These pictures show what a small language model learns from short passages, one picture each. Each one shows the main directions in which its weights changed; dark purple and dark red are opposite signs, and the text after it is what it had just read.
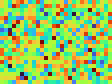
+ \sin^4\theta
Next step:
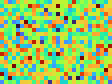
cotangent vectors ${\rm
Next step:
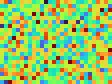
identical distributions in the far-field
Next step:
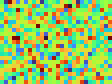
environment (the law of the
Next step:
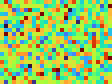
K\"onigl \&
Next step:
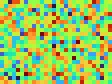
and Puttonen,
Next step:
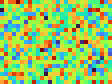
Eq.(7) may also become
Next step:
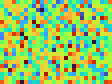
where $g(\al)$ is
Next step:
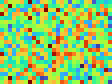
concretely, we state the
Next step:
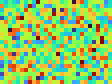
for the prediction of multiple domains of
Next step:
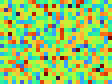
in $D$. Then we have
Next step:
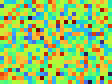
selecting the sealed gas
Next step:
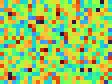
the system finds the digital precoder
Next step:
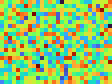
limit its expansion. For a given
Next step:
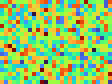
irrelevant noise and speaker
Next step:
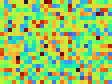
available for inspection and
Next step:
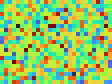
or between the two solid curves in
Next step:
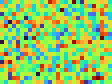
for compactness with the structural
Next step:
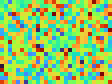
the correction factor typically with the value
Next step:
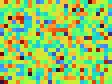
Drell-Yan yield
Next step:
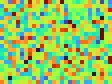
by the $A$-independent
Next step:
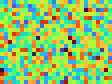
the problem, and therefore determines
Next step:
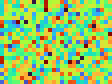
conjunction with the data specified in
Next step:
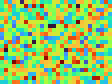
which shows the fixed points in an
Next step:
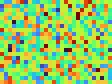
When $\lambda$ is fixed,
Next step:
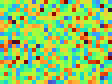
a pronounced discrepancy
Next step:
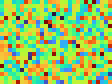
gap is more subdued and
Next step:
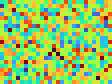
that our technique relies on the
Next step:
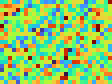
It does this by changing a program
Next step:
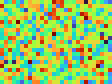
words, it amounts to free
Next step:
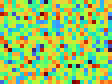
star systems; however, by considering
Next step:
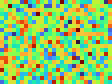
in FIG.2. The
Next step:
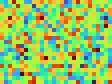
the artery-vein
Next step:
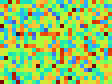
defined as \begin{equation}
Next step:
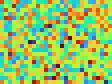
Not touching the source of
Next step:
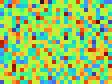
the axial-vector nuclear matrix element
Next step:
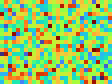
or the susceptibility as given
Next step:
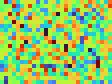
repulsive potential switched
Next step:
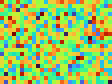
toroidal field. The second
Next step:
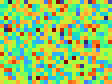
steps themselves are important factors
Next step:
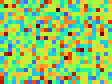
the collision integral in the form
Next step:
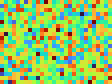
building blocks in the theory of
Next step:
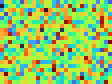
E_{\rm extended}=&
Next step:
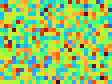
regardless its primary source, consists
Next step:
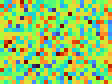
Calculated specific heats and
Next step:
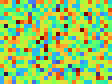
Carlo simulations of the ATLAS
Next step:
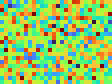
have 8192 vectors. These
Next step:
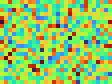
the interaction. For a quantum use
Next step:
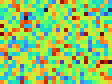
grid at horizon-crossing
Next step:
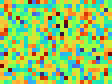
inverse gives the contravariant form
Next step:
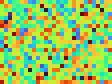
in the double dressed state basis
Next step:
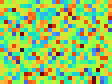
which were identified as GCs
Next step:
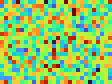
gap (PBE:
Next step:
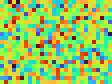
(which provided for preparation
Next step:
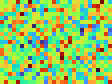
priors) and compensates for
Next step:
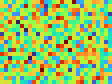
solar type sources with the highest probability
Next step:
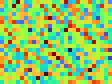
a single basic unit. Disorder
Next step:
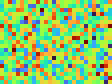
domain shows that the differentiating mode
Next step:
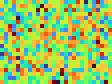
distribution at low $x$ do
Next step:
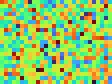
$2\Omega$ particles.
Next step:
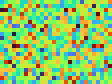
is the field strength of the
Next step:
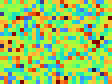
Multi-DES clearly
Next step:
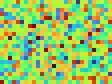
the tilting motion of the V
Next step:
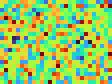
circular orbit around it (dotted
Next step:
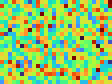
$N_d$ from around
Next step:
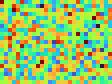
\le b, x_i
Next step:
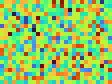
PBC and ABC
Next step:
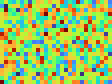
transition to chiral symmetry restored matter
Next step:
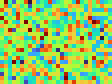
the current speaker continues at
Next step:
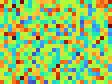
compared with the normal distribution of the
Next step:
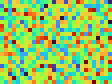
of carrier localization on the radiative
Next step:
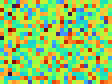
involved in the collision to the combined
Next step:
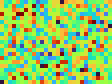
scalar quantity from the displacement
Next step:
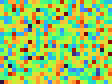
all the measures related to addresses
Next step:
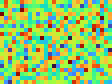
not restricted to transport of photons or
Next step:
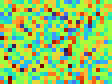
University, 3400 N.\
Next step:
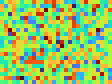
Basque Country,
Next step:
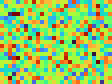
Purdue University,
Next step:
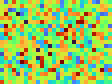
canonical or microcanonical treatment of
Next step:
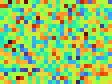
the fluctuations now significantly rise above the
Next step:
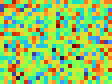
of consideration, because it should
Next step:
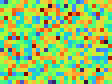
He-shell flash layer
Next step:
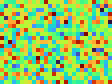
to the upper bound derived from
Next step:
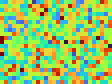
in the full transverse world). The
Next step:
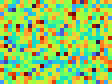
answer these questions for strings on
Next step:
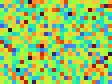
noise on the measurements and has a
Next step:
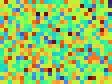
striking rotational invariance in the ground
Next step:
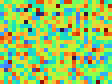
coupled equations for the critical point.
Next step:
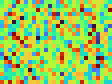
\end{figure} The behaviour
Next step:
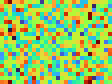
realizing the experimental conditions of
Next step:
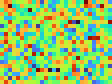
wave, Found. Phys.
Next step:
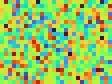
$aF_\pi$ as
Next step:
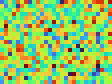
been discussed as a possible explanation
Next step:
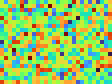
\begin{abstract} The
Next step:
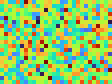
obtained a NQM value of
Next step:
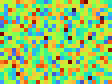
observation of chirality in the
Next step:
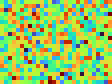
A rough estimate shows that a
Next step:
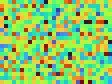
Confidence & 80\% &
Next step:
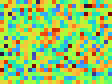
must look to degenerate Fourier modes to
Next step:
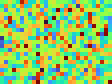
charm quark has a noticeable
